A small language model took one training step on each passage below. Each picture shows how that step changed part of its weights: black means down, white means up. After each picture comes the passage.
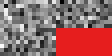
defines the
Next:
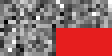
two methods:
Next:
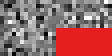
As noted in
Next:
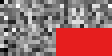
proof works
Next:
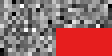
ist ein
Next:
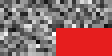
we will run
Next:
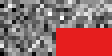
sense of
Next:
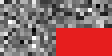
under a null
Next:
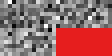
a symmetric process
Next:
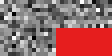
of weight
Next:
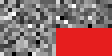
p \leq
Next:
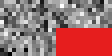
ки бе
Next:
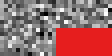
observed and
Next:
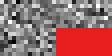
\dots \cup
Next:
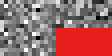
respectively. The
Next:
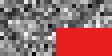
and suppose that
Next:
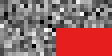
the roots
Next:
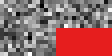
зен —
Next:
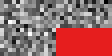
their fields
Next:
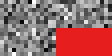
их в
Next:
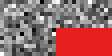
were closer
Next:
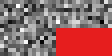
the Luke
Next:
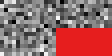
chain of
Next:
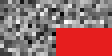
make the
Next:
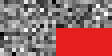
of ten
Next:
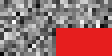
an Early
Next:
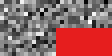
the median
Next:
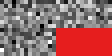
its orbital
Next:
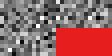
a basis for
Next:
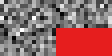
a simple
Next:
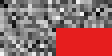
the six
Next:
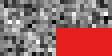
que são
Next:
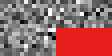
the $N$
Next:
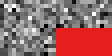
same interaction
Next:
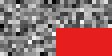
occur for
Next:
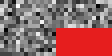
los cuales
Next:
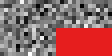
this is the
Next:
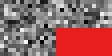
the multigraph
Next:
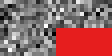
the plasma
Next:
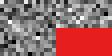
and \ben
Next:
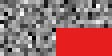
problem with zero
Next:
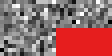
process $X$.
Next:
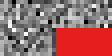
In addition,
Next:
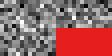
we will construction
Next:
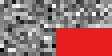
spin transport
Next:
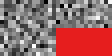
components, a
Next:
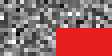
all masses in
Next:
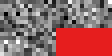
This explains
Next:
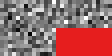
The inset
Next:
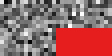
for what
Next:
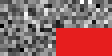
is comparable
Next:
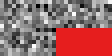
$ itself
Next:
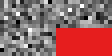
auf neu
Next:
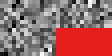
ради м.
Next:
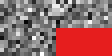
DM term has
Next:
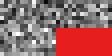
by cyclic
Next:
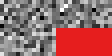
a partir
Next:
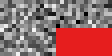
as seen in
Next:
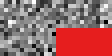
are measured from
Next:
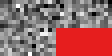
quantum groups
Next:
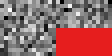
intentions from
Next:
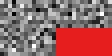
norm of a
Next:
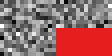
h$ (the
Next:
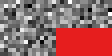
the weak field
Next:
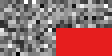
is dynamically
